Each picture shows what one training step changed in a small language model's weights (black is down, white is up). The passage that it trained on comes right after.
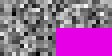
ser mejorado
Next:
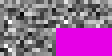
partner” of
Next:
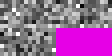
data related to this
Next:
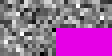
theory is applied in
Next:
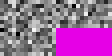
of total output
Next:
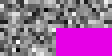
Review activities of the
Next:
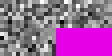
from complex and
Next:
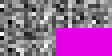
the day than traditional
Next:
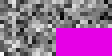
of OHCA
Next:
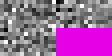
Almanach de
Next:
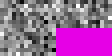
Peran dan
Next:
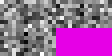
based on the information
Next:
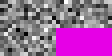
high similarity of
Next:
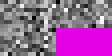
disease due to such
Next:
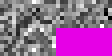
is receiving
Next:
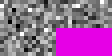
validate its
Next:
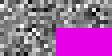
alpha was
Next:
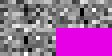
significant impact on
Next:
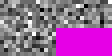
uchun qulay
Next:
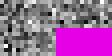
measures the string
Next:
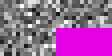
trials in both
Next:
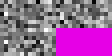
exposed to particularly
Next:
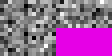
much less than
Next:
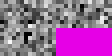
problems with an efficient
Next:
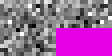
operacionalização e
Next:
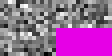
anual para
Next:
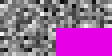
final ranking
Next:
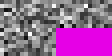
da ontologia,
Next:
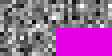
bycie w
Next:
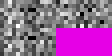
Цель и
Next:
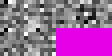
crossing of
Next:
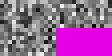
by both researchers and
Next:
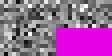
las evidentes
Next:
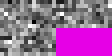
summary et de
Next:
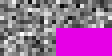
seriada de
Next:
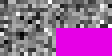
teacher training.
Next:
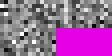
del conocimiento se
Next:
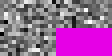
applied to the
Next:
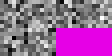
of their active
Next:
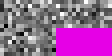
prática da
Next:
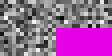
to the control plant
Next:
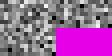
specification and not
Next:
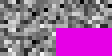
article. Data
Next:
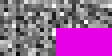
pequeños en la
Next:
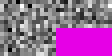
raw materials and
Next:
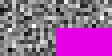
in their ability to
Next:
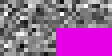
de profundă
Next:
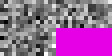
any form of
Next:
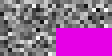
uchun banklarda
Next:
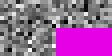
have an effect on
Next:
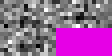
along cuff)
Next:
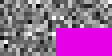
- part de
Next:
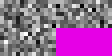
hit are the
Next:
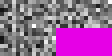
in support of the
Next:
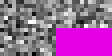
method to determine minimum
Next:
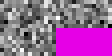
facilities have shown
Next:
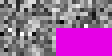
ranging from the
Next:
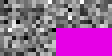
their active involvement
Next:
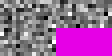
Given the
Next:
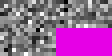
et al). The
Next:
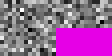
and protective factors
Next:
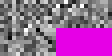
between Mulago and
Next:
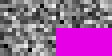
audience to
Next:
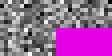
vessels that ensure
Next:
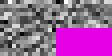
obligations of
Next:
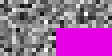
loads with different
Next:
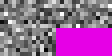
en bourse
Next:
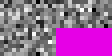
de început
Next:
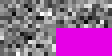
ou certificats
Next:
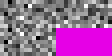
NPAs and
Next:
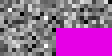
combined with increased heating
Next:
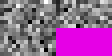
или экология
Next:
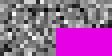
The Applicants
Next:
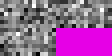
fikrlash va
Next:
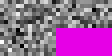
including familiar
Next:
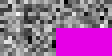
reference model defines
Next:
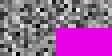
for gross fixed
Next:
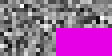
affects the
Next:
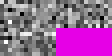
dealt under
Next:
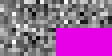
This classification is important
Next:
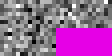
they can provide for
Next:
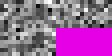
acesso a
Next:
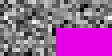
to hold an open
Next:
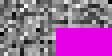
showing that the
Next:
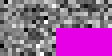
real system.
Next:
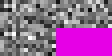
e II e
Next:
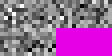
resource contains the
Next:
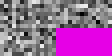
the brain,
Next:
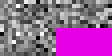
formed. This may
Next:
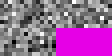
that there is no
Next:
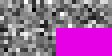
guía de
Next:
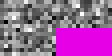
operational readiness and
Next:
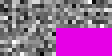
the incubation
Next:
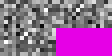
biz bu
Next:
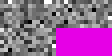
работы по развитию
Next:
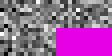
and internet resources
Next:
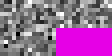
puso de
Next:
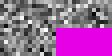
al azar.
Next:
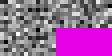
day. By
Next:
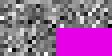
have not been
